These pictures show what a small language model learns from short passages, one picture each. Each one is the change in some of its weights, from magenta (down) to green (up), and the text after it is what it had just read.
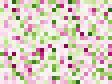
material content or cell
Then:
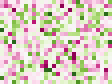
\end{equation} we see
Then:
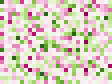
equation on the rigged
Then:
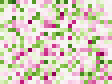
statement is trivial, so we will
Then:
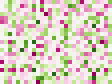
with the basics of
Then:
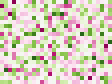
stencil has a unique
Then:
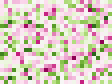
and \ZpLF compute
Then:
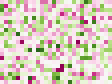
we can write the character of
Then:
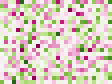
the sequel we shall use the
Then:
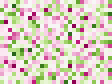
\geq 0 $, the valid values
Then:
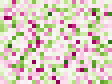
T_2$. In Section
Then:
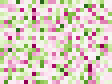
ESTIMATES \\
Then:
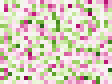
introduced earlier in
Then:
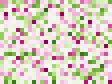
{\it singular} linear forms.
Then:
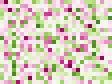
Almost complex structure on the manifold
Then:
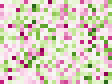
movement and secretion
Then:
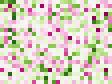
region, in which the gradient of
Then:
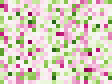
give an asymptotic expression for the
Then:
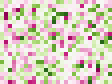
partitions of $n$ into
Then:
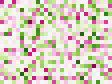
purpose to present another representation
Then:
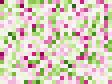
of Differential Equations}
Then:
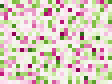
the polynomial hyperstructure over
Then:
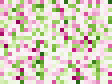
be fixed canonical bases of
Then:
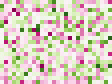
$n$ is odd.
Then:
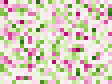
Another possible choice of the
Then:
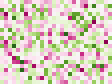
type singularities. In this paper
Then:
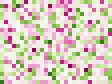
from the definition that $ r
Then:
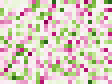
pick such radia of
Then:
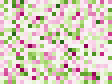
\to X\times I$.
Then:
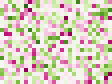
harmonic function and so does
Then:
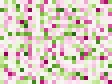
This type of theorem is fundamental in
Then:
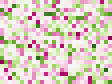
\leq q$, diverges
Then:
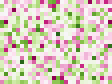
$\mathcal{G}$, where nodes
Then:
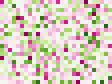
Pappus' Involution Theorem
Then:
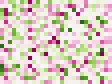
positive self-similar Markov
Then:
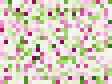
previous version of this paper.
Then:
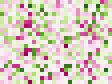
term tends to zero. As
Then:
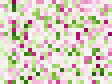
there are three edge orbits -
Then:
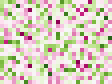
function of sums of multiple
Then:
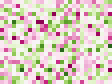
the preceding expressions.
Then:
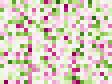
This method is theoretically equivalent
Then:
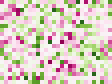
a $M$-pure symmetric
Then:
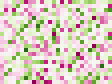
for every $\beta\in
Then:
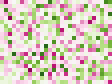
d)).$$ Writing
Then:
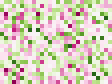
Krylov method. For
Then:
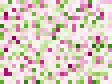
$*$-algebra structure as
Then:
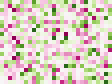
size $k-1$ of
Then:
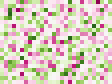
for classification. ###
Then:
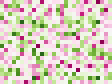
are different from those on the
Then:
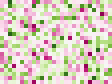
transitive property of the logical
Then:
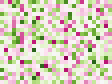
has a transition from state 0
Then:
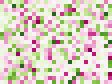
, f \rangle,$ and hence
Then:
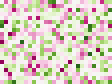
$\phi(P)$ is zero
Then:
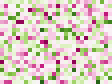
sequence of strong solutions with initial conditions
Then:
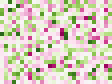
origin of the affine plane, and
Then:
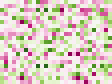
under our assumptions as follows. By
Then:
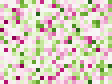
the skein $s$
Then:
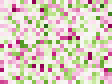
Nezza et al
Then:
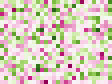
is relatively compact, the theorem
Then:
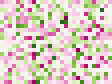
Lemmas 2.9 and
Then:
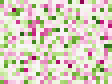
system problem for the case is
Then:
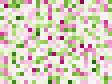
is statistically symmetric about the line
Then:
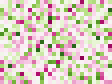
vector of $S$ is given
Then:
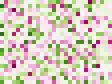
$r(G)$ grows
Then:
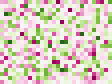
the fractional derivative as defined
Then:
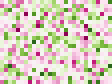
complete controllability). This remark
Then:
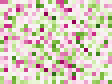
replacing it by a
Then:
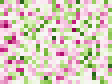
some non-monotone
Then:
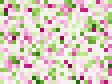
in Figure~\ref{edge
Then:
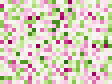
characteristic $\chi_g$. This
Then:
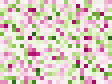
set sizes and pairwise
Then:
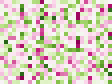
1$. By deflating
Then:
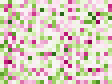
computed by applying the fast
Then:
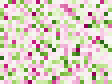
do not depend on the order of
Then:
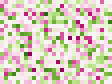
This proves the necessity part
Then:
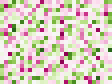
its vertices are in the intersection.
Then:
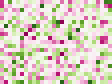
$\Sigma$ be a genus two
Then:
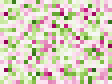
conditions ensure sufficient continuity of
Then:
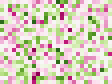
may assume that $\lg
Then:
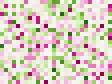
\in \mathcal{E}}
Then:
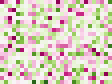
the most ideal here, since,
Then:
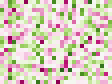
is compatible with a mixed
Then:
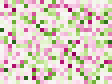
\end{equation} for a
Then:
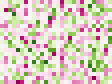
and inconsistent linear
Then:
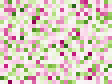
on a Hilbert space, then there
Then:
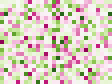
\wedge \overline{c}
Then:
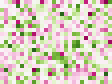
consider a special case of the
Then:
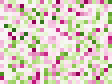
the second set, which weakly
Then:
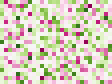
counterpart as described in
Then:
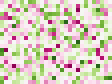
$\bet$, the asymptotic
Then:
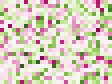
of $\fo$ in that
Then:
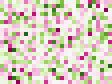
\hline \textbf{In.
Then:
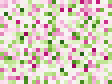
for a definition of a general notion
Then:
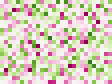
finiteness properties of certain
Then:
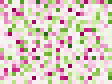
the unique non-trivial automorphism
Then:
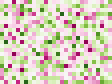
\section{Application to
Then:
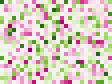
it is not possible to choose any
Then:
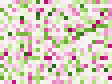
This separation is useful because
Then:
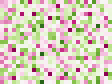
highlight some differences in
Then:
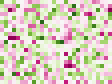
before, the picture does
